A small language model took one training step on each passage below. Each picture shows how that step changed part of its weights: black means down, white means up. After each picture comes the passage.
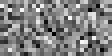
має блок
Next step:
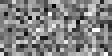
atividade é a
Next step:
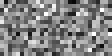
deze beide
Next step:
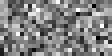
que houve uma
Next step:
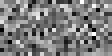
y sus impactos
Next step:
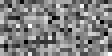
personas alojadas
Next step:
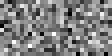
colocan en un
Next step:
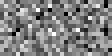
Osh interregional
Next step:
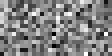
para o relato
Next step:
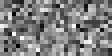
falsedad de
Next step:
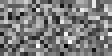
у першій і
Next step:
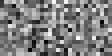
к науке и
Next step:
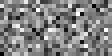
саме з одним
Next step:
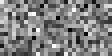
in rosso
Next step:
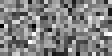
visibilizar una
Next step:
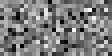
oshirish bilan emas,
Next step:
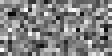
education systems.
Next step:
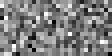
muhim ahamiyatga
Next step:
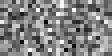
и водяной
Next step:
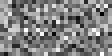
lo tanto, no
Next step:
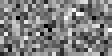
with the same
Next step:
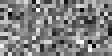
обработки можно
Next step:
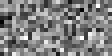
critérios de
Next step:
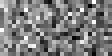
etish yo‘lida
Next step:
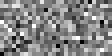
als Imagination
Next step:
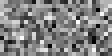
medicines from
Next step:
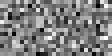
в цехах.
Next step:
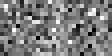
como orientação para
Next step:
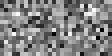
que melhor seja
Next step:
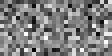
gracias al principio
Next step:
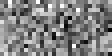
mazmuni bilan
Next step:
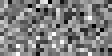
Falle ja
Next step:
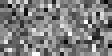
ishlari natijasida
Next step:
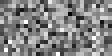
la temperatura del
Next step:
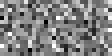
языка с
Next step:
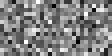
olib kelmoqda.
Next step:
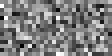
faoliyatining tashkiliy
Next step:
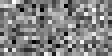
cada dominio se
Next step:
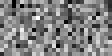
and emotional
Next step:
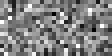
yang berlainan
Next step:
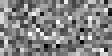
para combinarlos
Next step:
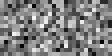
trará noções
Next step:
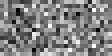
цього методу
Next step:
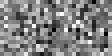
tashkil etadi.
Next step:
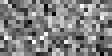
respeito a
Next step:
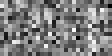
va uning shakllanishi
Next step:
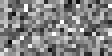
produjo en la
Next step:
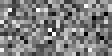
& Erem,
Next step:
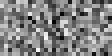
bolaning rivojlanishi
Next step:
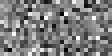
avans tizimi orqali
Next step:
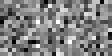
no meio
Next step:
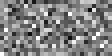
Discusión A
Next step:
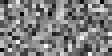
5. Resultados
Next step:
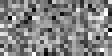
yang terdaftar
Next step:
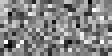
integración de
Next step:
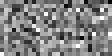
En este trabajo
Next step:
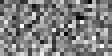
fixar cada
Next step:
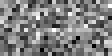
y a aussi des
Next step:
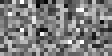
cu agravantele
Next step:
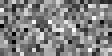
het eerste
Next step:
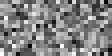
surishda asosiy
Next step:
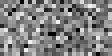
daya pendidikan
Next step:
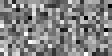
se mantiveram
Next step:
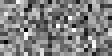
u yerda
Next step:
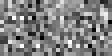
metodik tizim maktab
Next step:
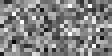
Business Research
